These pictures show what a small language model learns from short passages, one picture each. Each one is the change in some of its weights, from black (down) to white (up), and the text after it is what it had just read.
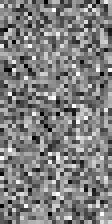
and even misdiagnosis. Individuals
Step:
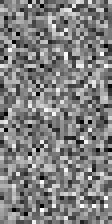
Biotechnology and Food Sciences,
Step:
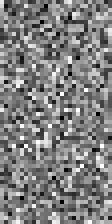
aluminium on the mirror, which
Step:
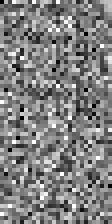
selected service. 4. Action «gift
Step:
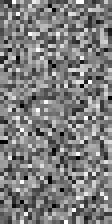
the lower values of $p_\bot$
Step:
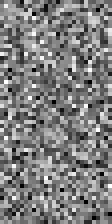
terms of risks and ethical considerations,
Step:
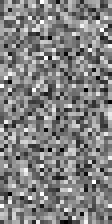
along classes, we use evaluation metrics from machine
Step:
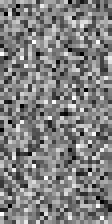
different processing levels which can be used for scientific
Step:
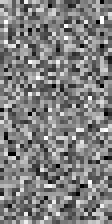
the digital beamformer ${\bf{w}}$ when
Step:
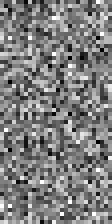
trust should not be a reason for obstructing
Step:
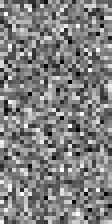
Finally, NGC~5055 is detected in the
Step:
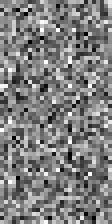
religion are included in the questionnaire. Additional
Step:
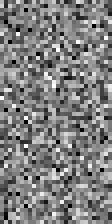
assuming constant stellar spin axes inclination angles
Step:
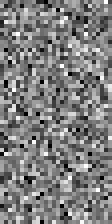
very high energy (VHE, $>$ 100
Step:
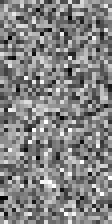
V is firstly signed by the user and
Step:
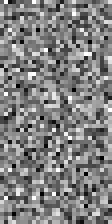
control architectures of robots*, (2009).
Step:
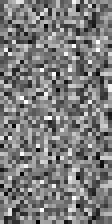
for those two witnesses. The
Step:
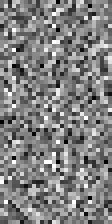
efforts to provide technological upgradation to
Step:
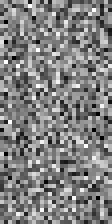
to explain the apparent lack of PL in this
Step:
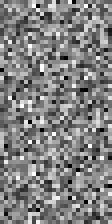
with feature in radio spectrum impossible:
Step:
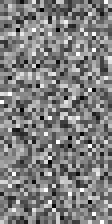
1. Location of the fallen
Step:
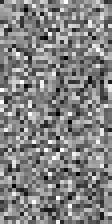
inhibition of the chemoattractant
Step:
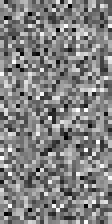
problem. When compared to the original Rabin
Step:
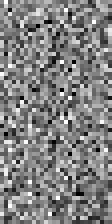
was put on Minirin. The patient was
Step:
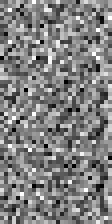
un medio de comunicación
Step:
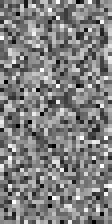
presence of the Berry phase also manifests itself
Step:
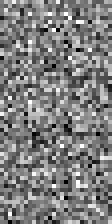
with one zero eigenvalue can be cast as
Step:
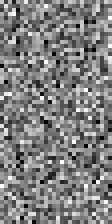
see the value of learning. They do are
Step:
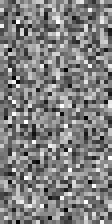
a relatively firm prediction with regard to expected amplitudes of
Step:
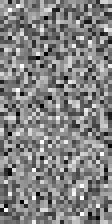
Left: $V_{\rm lab}
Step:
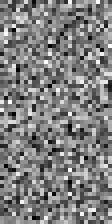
is here our devices are fabricated on an 8
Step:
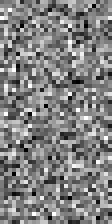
The results are plotted in Fig. 1. The
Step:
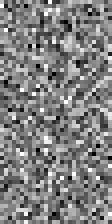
designing vehicle counter application using C # programming
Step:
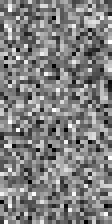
(Staniszewska 2014)
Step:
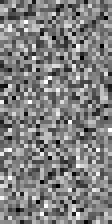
and strength. They have received enormous attention
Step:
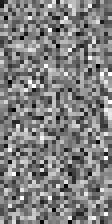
saturation above discontinuity 1 and
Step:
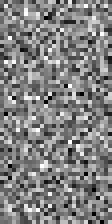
more capital than the labour in the Indian
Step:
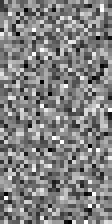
(2010) Schoolchildren aged 5
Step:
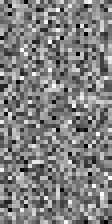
relationship between the fractionation factor, α and the
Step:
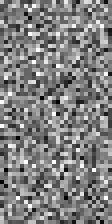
the star, assuming Keplerian motion.
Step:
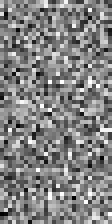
of coupled Majorana nanowires is
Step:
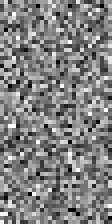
uncovered in this search are shown in Fig.
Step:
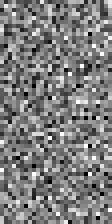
increase of the parameter $\beta$ makes the angular
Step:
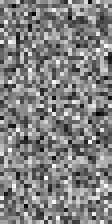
as long as the boundary conditions are not affected by
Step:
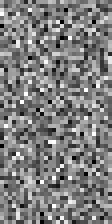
were nearly twice as likely to engage in
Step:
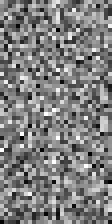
(solid lines), using three phase model
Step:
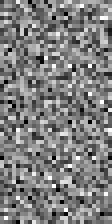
a full-scale EBI system can be
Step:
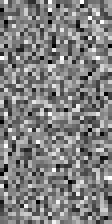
\textit{\textrm{detect}}) and
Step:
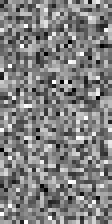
right notes. The process lies somewhere
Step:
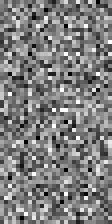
propagating photon does {\it not} change with
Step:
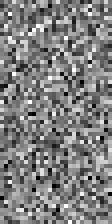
and CrSAPO-5 was verified
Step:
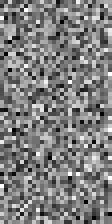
functional and structural units of the liver connected to
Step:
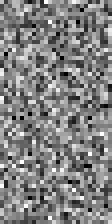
Health Service (NHS) in 1948 but
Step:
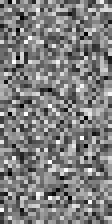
an active engagement with AI, recognises appropriate
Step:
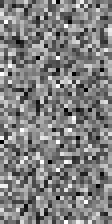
received her Ph.D. degree from
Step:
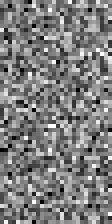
work grows exponentially with the system size,
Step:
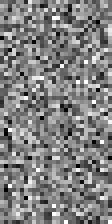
half cycle in the negative direction; the equivalent circuit
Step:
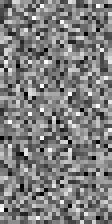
are too small to justify the efforts involved in
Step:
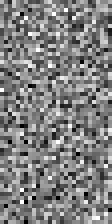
the DM filter was passed through a
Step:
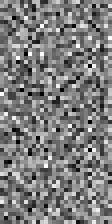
Ammonia Adsorption Properties of
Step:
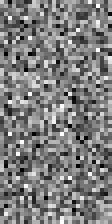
blue line indicates a slope of 0.8 corresponding
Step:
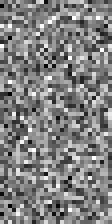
information will be kept for a maximum period of
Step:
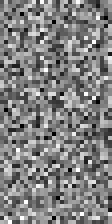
know this world through thinking in certain culture field
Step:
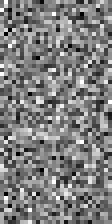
VREs. The RI admin mediates
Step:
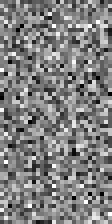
of their IT resources – until now. However,
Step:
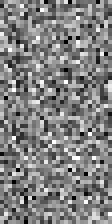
form of a power law with an index of
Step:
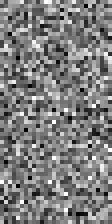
of the Lorentz factor correspond to different assumptions about either
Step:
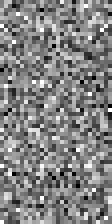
inclined interface generates staircase
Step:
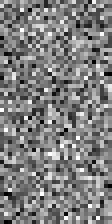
where approximately 94\% of development staff use
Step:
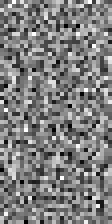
closing the dynamical system, and introducing a
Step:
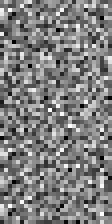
Thus, how to label the collected massive
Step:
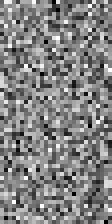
In: Solomon S, Qin
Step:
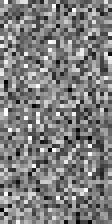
against MITM attacks. For example,
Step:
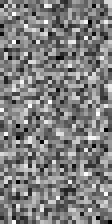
time in Montenegro conducted this kind of
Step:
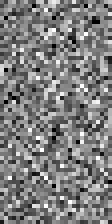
to ask questions and experiment with language outside rigid
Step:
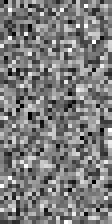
classification preference. Then, two learning scheme are
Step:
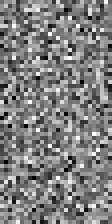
and global population diversity. Together, these
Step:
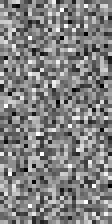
in our models, thereby increasing the contribution from binary
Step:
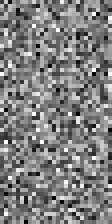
This study employed a qualitative research methodology. The target
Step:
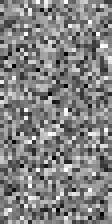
even indoor or outdoor situations.
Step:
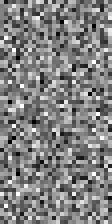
away in the UK by weight consists of
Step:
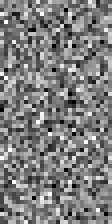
syndrome was discussed in many studies.
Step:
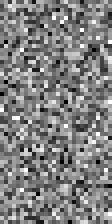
function $NHPP(2n)$:
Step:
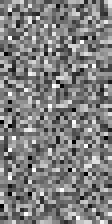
ability of WBC count especially when combined with other
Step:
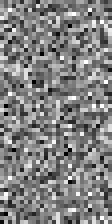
seen in Fig.~\ref{fig.2},
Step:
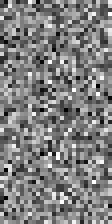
assurance, Birch and
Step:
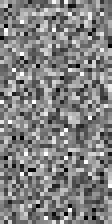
reduction observed at 1.5 Volt was
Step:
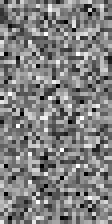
C initial state. On the other hand, if
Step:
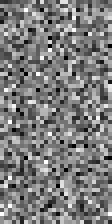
limits of endoscopic surgery.
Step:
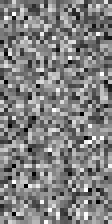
(gravity pull) -
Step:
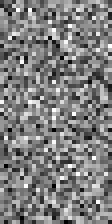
in a number of applications facing large number of
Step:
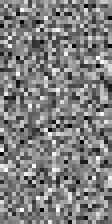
that can accommodate large overdensities
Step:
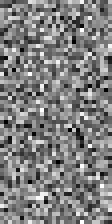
and even chronic hemodialysis
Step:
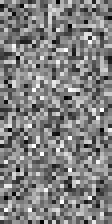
Chern-Simons partition function becomes an
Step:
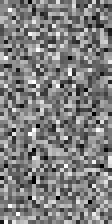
the economic influence of organised crime. It
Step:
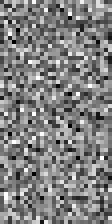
the weather and climate community X Improve
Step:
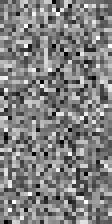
doing so [10, 16]. The opposite
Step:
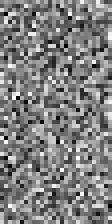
attend the webinar. Finally, the
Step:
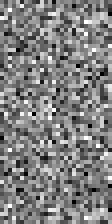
project (e.g. experience in big
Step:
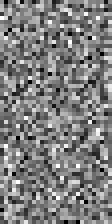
diphosphates, i.e.
